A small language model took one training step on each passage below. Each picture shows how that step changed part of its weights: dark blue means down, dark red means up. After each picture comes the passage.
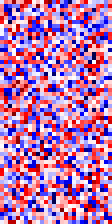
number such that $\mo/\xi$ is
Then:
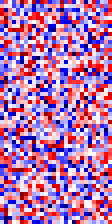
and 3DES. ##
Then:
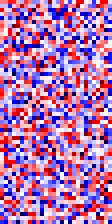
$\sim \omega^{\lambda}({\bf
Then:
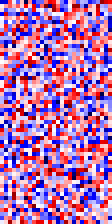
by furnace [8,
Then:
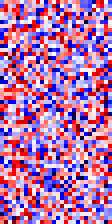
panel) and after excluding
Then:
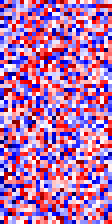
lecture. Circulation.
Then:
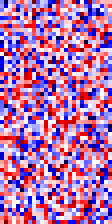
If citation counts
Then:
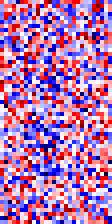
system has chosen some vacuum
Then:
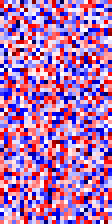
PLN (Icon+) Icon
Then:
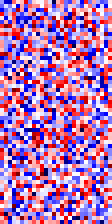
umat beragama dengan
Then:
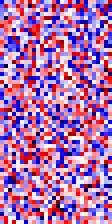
esfera pública, en
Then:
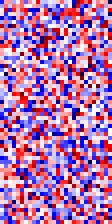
„Relational Experiences and
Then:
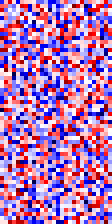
over time is extracted using Monte
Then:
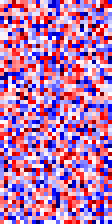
strength tensor becomes $H
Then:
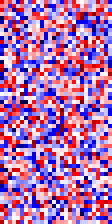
the infinitely weak field to the
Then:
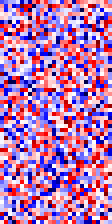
carbon and oxygen
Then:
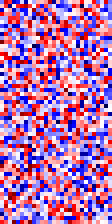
\end{figure} The CMS
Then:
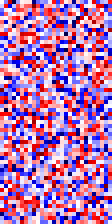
Эргашева С.
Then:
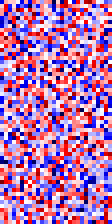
cooler-storage rings for
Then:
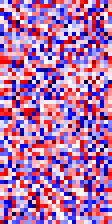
of Physics and Technology,
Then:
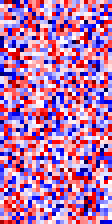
orientational configuration,
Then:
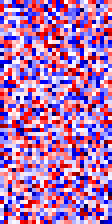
above P1. Data such as these
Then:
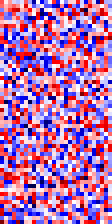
Ulugbek ugli
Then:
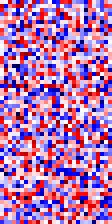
(дата обращения:
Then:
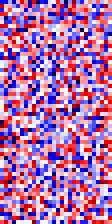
Ularning faoliyatini
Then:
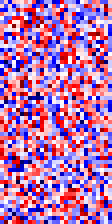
data generation. We then explain our
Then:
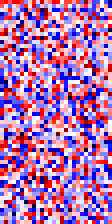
la résilience et à la
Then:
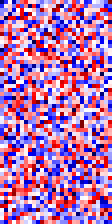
aux places, cette
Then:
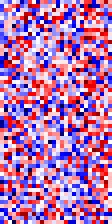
cidadão, é possível que
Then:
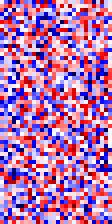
uprawne i rośliny
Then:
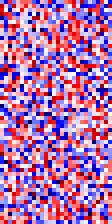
on both the future and the past
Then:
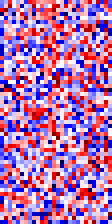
tener en cuenta los
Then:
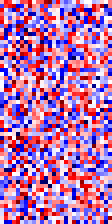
tylko 7%. Jak
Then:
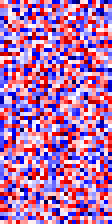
displacement field for the
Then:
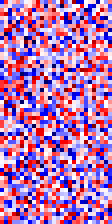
appear in Kitaev's
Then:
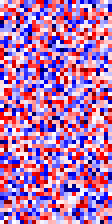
pelaksanaan tugas
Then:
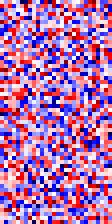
and II, with hierarchical
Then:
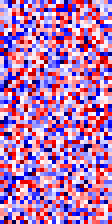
de las ideas previas.
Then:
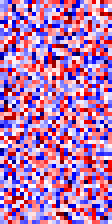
porque seu crescimento se
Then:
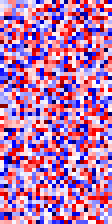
uslubiy yondashuv,
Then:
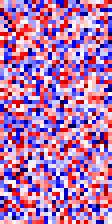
applying various legal and
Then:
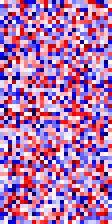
the surface brightness profile of our
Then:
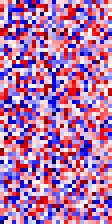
study is particularly useful for
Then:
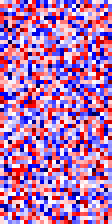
iki paylaşım
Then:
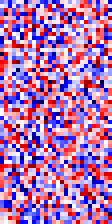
The function extracts the IP
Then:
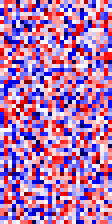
ont été mis au point
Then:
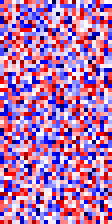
zero at sunset at
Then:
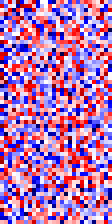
reaching the highest number ever
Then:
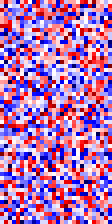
under Convex Order \&
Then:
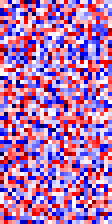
which contradicts the definition of
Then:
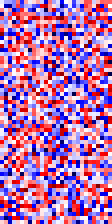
3. Эльконин
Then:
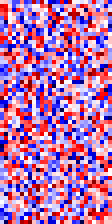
passive isolation from the
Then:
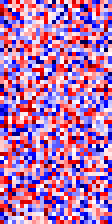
compare the result of this simulations with
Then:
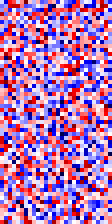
- Es pertinente a la
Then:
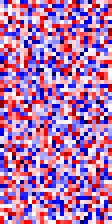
fact, the components of these
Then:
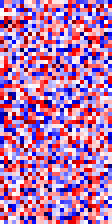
electrostatic properties of the particular
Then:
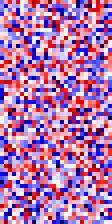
mayor citación, debido
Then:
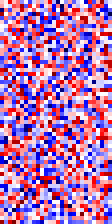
break-up and conversion into
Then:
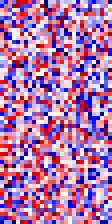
ham mavjud: 1.
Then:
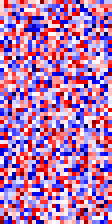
і студентів [11,
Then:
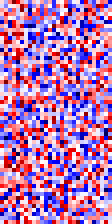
(marked by the white line)
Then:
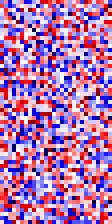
в маркировании
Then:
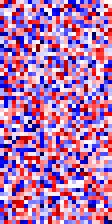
olamdan ustun"
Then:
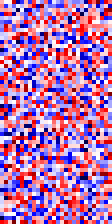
in small-diameter rings
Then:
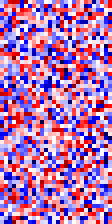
V/E/N) uchun
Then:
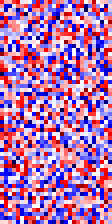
a deep P~Cygni
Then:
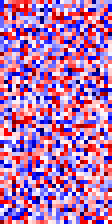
önde olduğunu
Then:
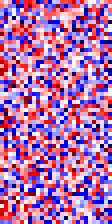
our health. The article
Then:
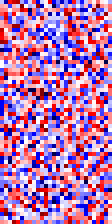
and $\Omega=4\omega$ are
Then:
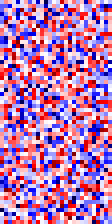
this subset gradually expands
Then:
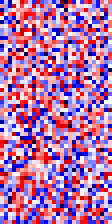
Kardelen Kitapevi -
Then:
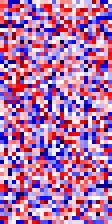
its angular distribution is narrower than the
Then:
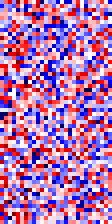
of relativistic scalar and vector
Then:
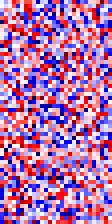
with $N=200$, corresponding to
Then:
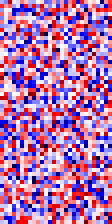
системи стадій
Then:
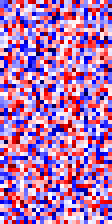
select an object}. In
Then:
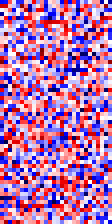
the intermediate $c\bar
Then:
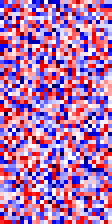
a spot with a diameter of
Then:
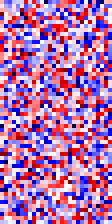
rehabilitation assessment
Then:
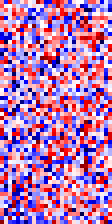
qilinadi» – TDYU
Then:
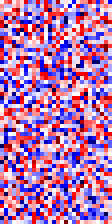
tanqidchiligining eng
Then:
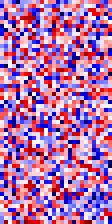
de referência central para a
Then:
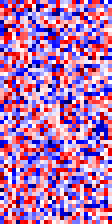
and mapping, clustering
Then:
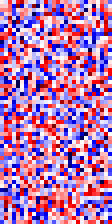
il est maintenant temps que les
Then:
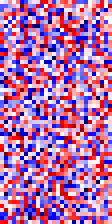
metastable phase. With this value for
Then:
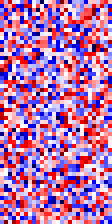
the response function that is proportional
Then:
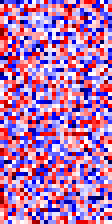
of the replica technique to a
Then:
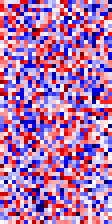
- Tissemsilt University –
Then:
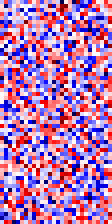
için meydana
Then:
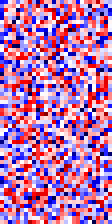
2c** indicates that the dependence on
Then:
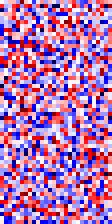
nos pés, educação do
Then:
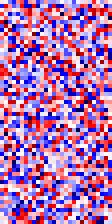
é apenas um dos tantos
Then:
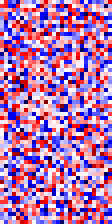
دهند. با
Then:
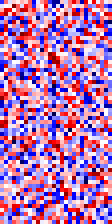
denotes the power control
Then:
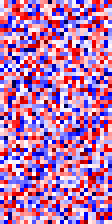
those associations that are missing
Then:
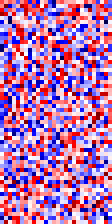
interaction is simply scaled by the
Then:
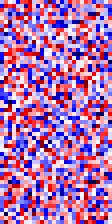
los agresores pueden
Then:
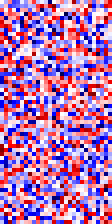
operator at the critical point corresponding to
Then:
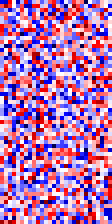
до цифрових
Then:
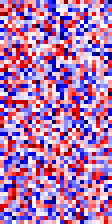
studying the behaviour of the
